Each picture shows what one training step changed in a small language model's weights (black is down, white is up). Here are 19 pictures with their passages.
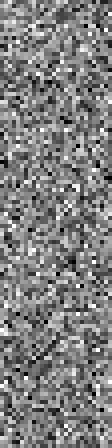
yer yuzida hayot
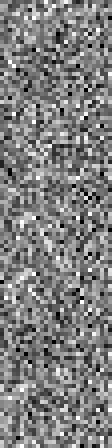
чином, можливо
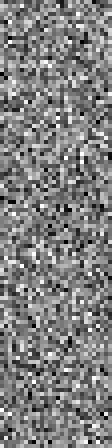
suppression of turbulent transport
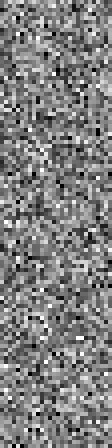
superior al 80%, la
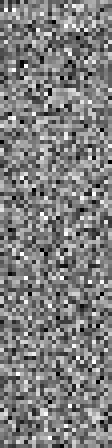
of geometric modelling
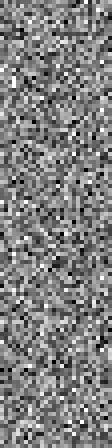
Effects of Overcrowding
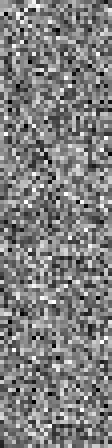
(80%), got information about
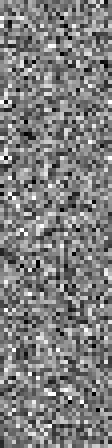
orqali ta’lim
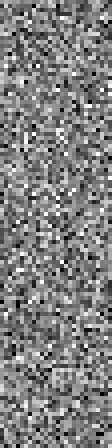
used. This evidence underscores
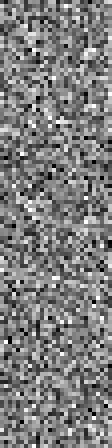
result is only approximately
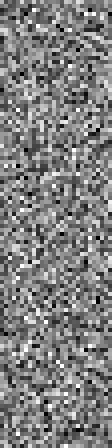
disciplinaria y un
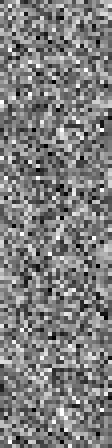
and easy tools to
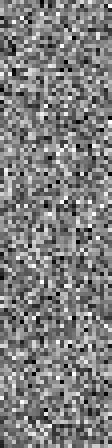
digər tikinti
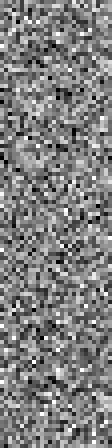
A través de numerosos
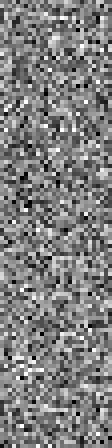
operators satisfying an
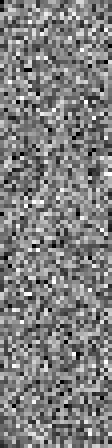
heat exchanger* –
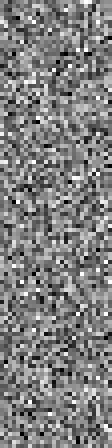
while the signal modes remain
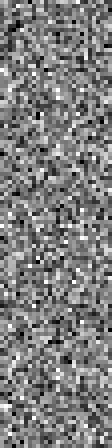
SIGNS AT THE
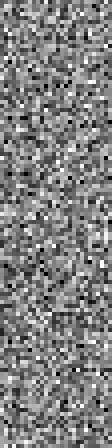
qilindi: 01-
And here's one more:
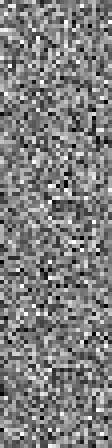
zararli tomonlari
